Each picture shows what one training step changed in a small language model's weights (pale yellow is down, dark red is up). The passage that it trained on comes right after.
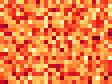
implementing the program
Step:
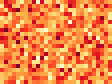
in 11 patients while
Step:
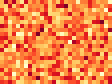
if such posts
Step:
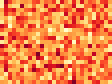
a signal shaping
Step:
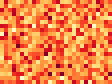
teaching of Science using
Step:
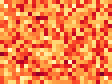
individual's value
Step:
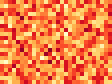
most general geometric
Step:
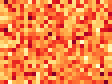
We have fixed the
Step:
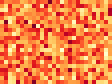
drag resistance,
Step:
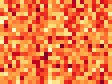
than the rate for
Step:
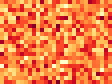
H are set at
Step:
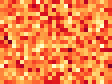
be observed well at
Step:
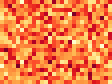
that are not
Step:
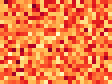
weakens their conclusions
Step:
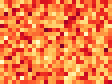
explanations of the
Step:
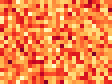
time in many biological
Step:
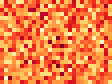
to the acquisition
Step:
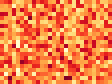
thicknesses. It
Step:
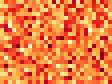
the mass of the
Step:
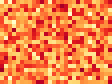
unity because
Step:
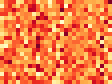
in space higher than
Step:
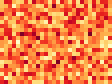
region. The horizontal
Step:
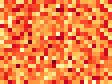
an overlap of 32
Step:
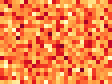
where they correspond to
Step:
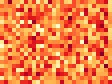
panel sorted in
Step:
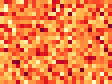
whereas the Fourier value
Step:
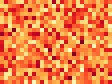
the results and experience
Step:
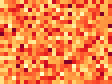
the generalized uncertainty principle
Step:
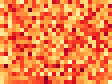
the linear coefficients in
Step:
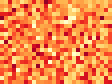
3 determinations.
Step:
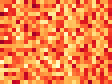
realized in digital quantum
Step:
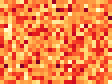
the design of appropriate
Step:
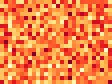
the journal as an
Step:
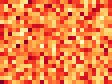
conservative form required
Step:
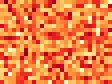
may trigger a
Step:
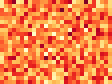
language, we use
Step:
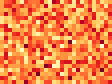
that the line shape
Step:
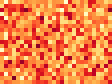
adsorbing onto
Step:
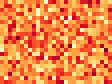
emission cone as
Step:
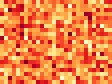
He, X.
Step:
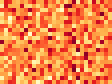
a 4D metric
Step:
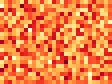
phase) is given
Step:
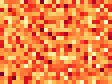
is most compatible
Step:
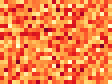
the action. In
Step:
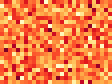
of extraordinary
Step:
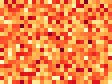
In this context,
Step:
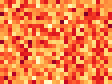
CHIs, because
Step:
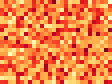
approach to extracting
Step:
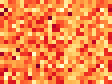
electronics and
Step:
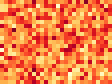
axons, amplitude
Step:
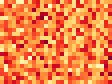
mainly to study its
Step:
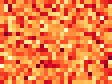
seem to get
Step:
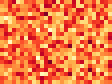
not depend on the
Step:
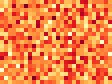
the crisis
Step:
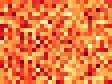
limb length,
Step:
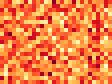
state in Nigeria.
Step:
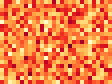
groundwater occurs in
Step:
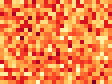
envelope (provided
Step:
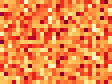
del eclipse
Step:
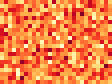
the above framework.
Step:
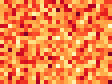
their media strategy.
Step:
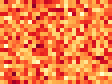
inhibited for a
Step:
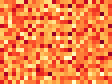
the National Science Foundation
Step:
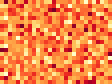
This can then be
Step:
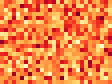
discussed. Section
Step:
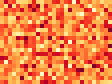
at office rest
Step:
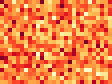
PBK |
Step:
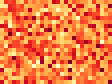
the Hall
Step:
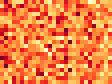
by which society
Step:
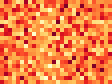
an economy national income
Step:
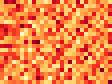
The literature review highlights
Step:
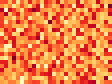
and transparency
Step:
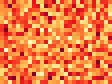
improve their skills through
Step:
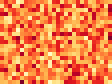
and chemistry as
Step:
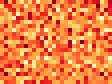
have considered two different
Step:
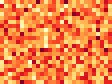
(\oper \ot
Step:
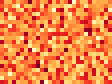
or tangible
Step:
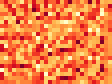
coming from
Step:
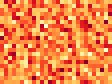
Dutta and
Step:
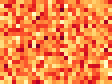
in order to giving
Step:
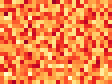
system and the time
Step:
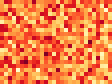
link strength.
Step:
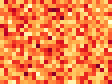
Following the successful
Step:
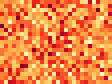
solve MaxCut
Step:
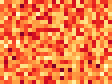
matrix. For the
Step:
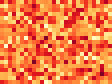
emphasis on the
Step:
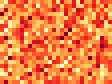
boson boson invariant mass
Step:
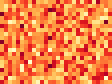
Formula %
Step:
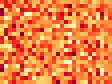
RT and
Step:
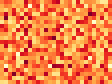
transmission and reception
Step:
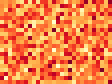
the Discussion section
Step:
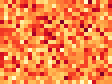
evaluate learner's
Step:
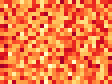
support past experiences or
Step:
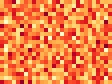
Materials and
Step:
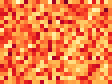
state, and
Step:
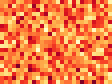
peel can be
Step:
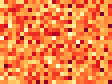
the particle starting at
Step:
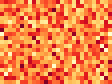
Based on this
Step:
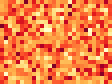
human circadian
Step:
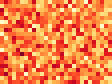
previous simulations of mission
